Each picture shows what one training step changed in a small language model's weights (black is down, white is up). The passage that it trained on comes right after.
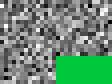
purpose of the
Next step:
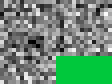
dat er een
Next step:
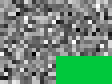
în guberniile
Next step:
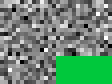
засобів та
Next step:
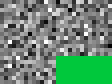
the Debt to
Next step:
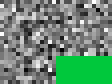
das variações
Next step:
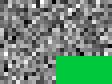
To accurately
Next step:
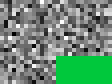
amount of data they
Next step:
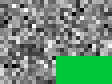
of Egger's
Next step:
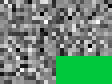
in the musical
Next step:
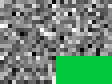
interpreted as PA
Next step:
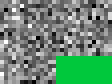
rather than read
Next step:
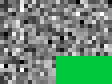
de su cargo.
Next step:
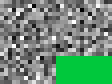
mature stage of development
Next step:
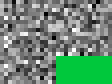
we can also say that
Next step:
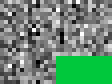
J. Gross et
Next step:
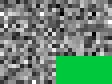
reviews. rants
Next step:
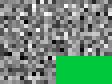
global in its
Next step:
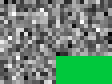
the polymer,
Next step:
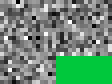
N ha⁻¹
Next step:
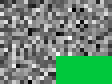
проходила по
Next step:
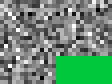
research. In the field
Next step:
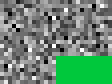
these outspoken
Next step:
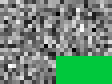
were compared to a
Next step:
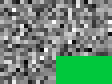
and rheumatological
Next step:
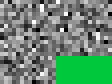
than 0.05 set as
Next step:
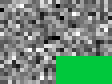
uso de simuladores
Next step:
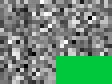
and so on) with
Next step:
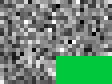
van het project
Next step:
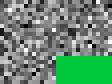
uslub, ish
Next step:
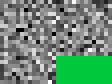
optimal variant
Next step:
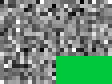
countries, there has
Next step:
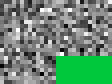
features will be
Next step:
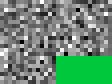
light and L ,
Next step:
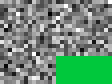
si zaradi tega
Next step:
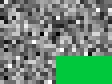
the kinematic
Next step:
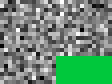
how the value chain
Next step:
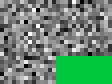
significantly improve
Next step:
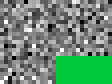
potential climate
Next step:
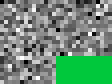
were enrolled in
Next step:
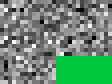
strain SHK*.
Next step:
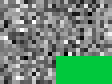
(24) and using the
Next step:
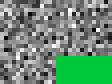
the field, and
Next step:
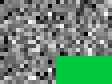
language in
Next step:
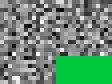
hotspot, the
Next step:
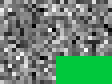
Arist. Lat.
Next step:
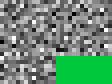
à tona a
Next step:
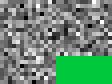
mm Resistance
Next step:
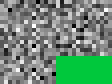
in the informal sector
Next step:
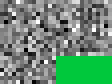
benefits for
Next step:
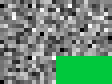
and Argentina.
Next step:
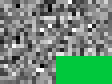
memoria a través
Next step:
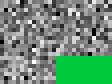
(see figure
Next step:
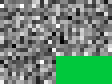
VA BADIY
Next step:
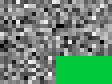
en jóvenes de
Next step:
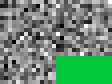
de julho do
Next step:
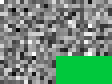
condition due to
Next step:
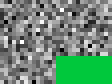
for the ratio of
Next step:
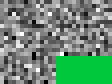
support PSTs
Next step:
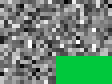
epilepsy of
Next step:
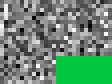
report mainly deals
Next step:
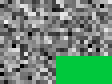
since the need to
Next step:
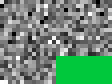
two vector3.
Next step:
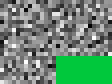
Cuadro 1.
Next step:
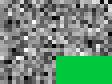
эмас; -
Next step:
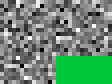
унинг бу
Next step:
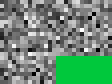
is coupled by
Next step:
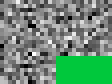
et avant la mise
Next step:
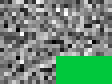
yaitu daya
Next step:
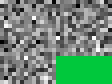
oportunidad de
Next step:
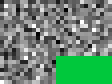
of bathrooms
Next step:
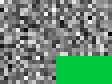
in the determination of the
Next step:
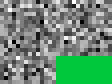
an organization's research
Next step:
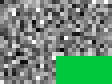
um risco ao bem
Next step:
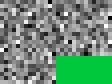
Kichik yoshli
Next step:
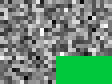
with those of size
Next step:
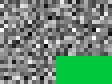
consumer, to
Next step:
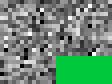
calculate the control
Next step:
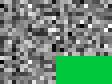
debido a ello
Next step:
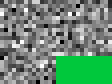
La Línea
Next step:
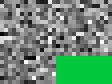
у животных
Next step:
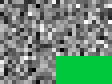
group in Rangamati
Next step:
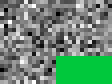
a ajuda
